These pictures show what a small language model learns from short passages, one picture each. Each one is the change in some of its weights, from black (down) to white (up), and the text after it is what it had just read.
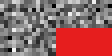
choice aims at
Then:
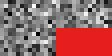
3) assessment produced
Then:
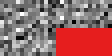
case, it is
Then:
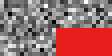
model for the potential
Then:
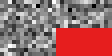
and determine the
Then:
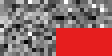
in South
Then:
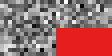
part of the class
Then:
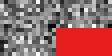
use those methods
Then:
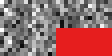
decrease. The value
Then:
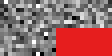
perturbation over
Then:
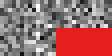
projects”* due
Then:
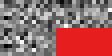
the UK which
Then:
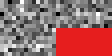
contributions from the full
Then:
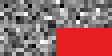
all controllers.
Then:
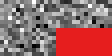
low paying
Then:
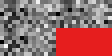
effects were not
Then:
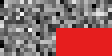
According studied,
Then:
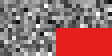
computation zone
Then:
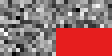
percentage of
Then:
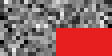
servants Fig.
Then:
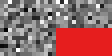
become one of the
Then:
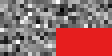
We then posit
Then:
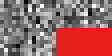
It is essential to
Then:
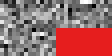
the charge and
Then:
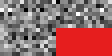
also respect this
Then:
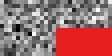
for the improvement
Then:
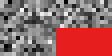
Research Software
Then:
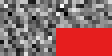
13: The second
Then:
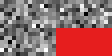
on iterative
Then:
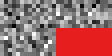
have the probability
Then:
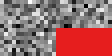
for improvement of
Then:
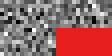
The goal was
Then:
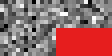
count some objects
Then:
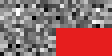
hour at
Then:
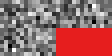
The rings are
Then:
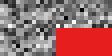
the best aspects of
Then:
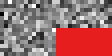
to be achieved
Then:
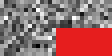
information contained
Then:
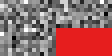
time and,
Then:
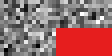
are taken into account
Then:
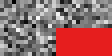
communicate the
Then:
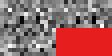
interpretation of the
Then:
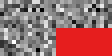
will be an operator
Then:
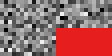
stage through
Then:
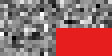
generalizations and
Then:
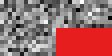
on the above
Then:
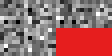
invariant under
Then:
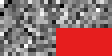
data. In
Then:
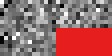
data. By
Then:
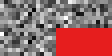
environmental goods and
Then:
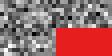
not having the
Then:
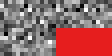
see it is
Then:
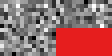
decreasing, with
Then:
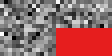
new markets and
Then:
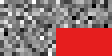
and 5G.
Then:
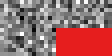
or subtract
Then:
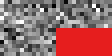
THF as
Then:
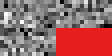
explicit Eqs.
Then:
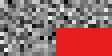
materials that have many
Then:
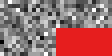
can be written as
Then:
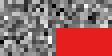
is chosen as the
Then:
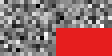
of regions is
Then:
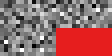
wave near the black
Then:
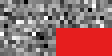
properly trained
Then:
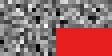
As can be seen
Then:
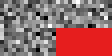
Saturation is
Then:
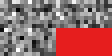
designs either
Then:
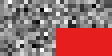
of tensile
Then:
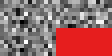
overview of the
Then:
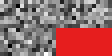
are raising
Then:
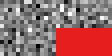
Suppose that
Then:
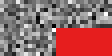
Things have
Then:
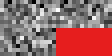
RV variability
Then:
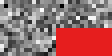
a F.E
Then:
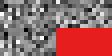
with harsh
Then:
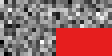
sum of the fields
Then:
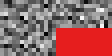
which this modulation
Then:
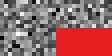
two years with
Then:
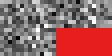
CTA collaboration
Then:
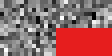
As explained in
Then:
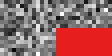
techniques where the correct
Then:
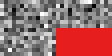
Design and
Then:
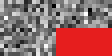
is therefore essential to
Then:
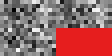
were developed and
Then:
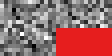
and blood
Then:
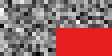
mm thick
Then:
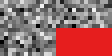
underlying clinical
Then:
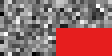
lighter than
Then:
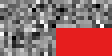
goals and
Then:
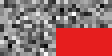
to hit
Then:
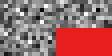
thus yields two
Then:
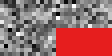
the fractional
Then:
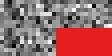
The initial direction of
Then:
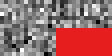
\eeqn This
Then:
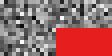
while others are
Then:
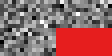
give similar results,
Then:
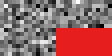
Members of
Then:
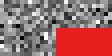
for theoretical prediction
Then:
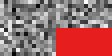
and managing of
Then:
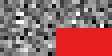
As we have
